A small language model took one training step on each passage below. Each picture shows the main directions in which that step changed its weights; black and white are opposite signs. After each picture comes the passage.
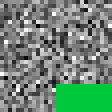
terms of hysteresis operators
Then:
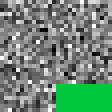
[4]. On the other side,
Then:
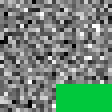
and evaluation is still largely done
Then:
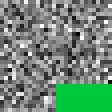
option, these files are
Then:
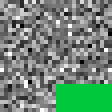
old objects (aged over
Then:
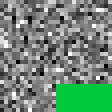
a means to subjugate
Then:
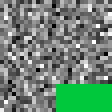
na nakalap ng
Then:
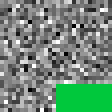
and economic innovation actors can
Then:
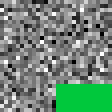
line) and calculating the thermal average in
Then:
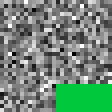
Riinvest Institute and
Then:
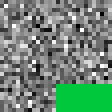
54. Xasanova,
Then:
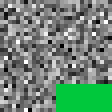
five intersecting themes
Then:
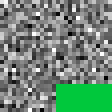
في ذلك
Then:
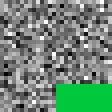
graphite or diamond.
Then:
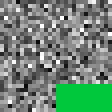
case study. For conceptualizing
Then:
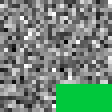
the 30 women enrolled for this
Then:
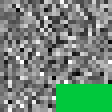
``world algebra''as
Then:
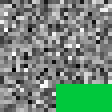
ownership of all results
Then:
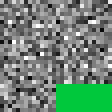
set to output a pulse of
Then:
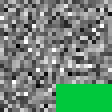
la juventud que empieza
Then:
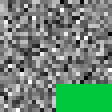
respect to a probing field with $\lambda
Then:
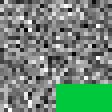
values of $f_p$, a
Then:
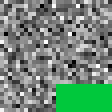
the \ac{SOL} (see
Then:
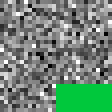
(*listening passage*)
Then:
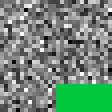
entanglement-based protocols where
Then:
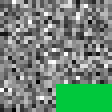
коммунарам, они
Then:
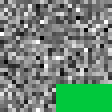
su prueba. A lo largo
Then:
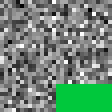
expeditions, era of
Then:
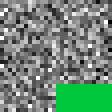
should be noted that direct current networks
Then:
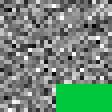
City within the Region According
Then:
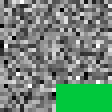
fundamental new approach to counting of
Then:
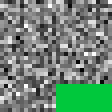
the overall productivity of the
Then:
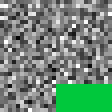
\mathbb{X} of the model
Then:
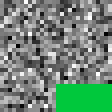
Investigating the possibility of
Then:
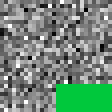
bins which makes subsequent detection
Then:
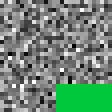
order, demonstrating trade-offs
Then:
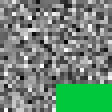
by calculating the one-loop
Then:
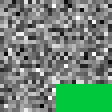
enough for long-term
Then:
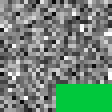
business processes of the organization with
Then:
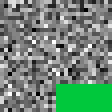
of the equilibrium system with the
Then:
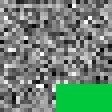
up to order $k$ is
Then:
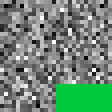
people. Jin et al.'s
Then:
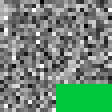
segurança nos
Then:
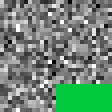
learning. Employing a
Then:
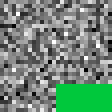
these couplings normalized to their SM
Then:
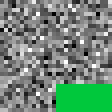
filter. By using the
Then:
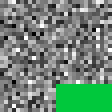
that successfully created the
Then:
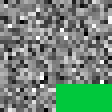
if I would not trust people I work
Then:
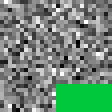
wave function $\Psi^{\rm
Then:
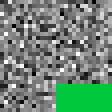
выдержала самые
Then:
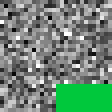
estimates of the clumps are more
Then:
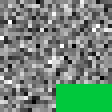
lattice due to the extreme light
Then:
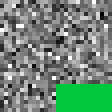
Berlin. The ALICE
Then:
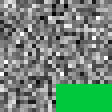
розвитку художнього
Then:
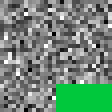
soha iqtisodiyotning
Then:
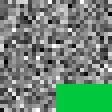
inertia (virtual
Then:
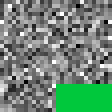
zu antworten und
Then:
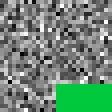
all parameters so that the data determine the
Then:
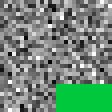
α cleavage³. This
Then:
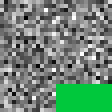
En definitiva, de todo lo
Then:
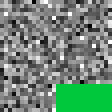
mirror dark matter
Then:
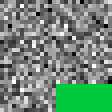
\quad 0\le x, \tau
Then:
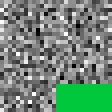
Editor decision. The next
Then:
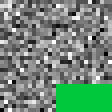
существовала на правах
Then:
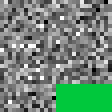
varies with altitude. For
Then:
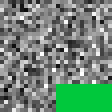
or in combination, or that is
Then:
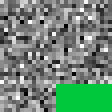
e reconhecimento da
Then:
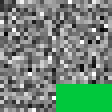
FSBEI HE
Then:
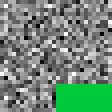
uji golongan darah
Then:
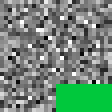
as de leitura identificadas
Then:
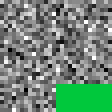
freedom for the two models respectively).
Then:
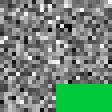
competitiveness and defence**
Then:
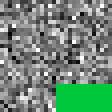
anisotropy arising from
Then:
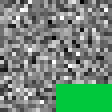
0.65 arcsec and a
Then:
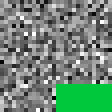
or its harmonics indicate
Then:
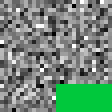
to $N$ transmission resonances
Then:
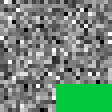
high socioeconomic impacts.
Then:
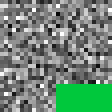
4. Владимиров
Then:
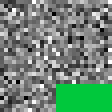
j = 0$; Output
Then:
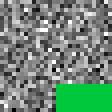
mengenai assignment atau
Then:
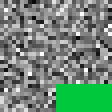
A shared third-party
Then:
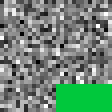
range of moisture content.
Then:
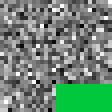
могут не подходить для
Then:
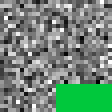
definición y límites entre
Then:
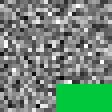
5X5 image layers
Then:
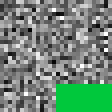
барча қоғозга
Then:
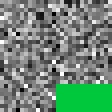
to the teaching of comparative
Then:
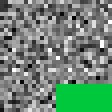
that a 500 mg dose of
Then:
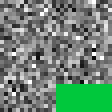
NA and Ali M,
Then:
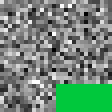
added), P1 was the
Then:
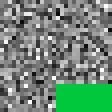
iron or/and among alloying
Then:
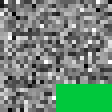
It is convenient to seek a
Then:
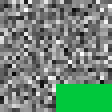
give a very good approximation to the
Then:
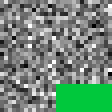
pelos periféricos de
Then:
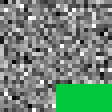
The cutoff energy is set to
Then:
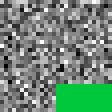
-set, Smarandachely
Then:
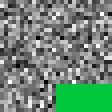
optimized configuration} Most, if
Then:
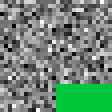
Prediction for Configurable
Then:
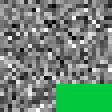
D.S. Ingliz va
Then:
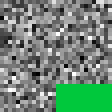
and 200 mg/L. Such
